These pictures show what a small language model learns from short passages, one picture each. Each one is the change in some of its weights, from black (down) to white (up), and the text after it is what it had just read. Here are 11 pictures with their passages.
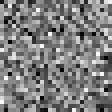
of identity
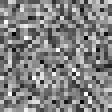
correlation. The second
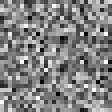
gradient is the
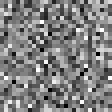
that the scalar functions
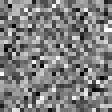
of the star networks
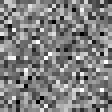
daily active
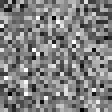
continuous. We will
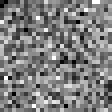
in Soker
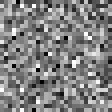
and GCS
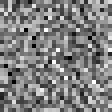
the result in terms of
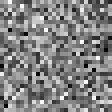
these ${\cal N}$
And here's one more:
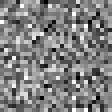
words and
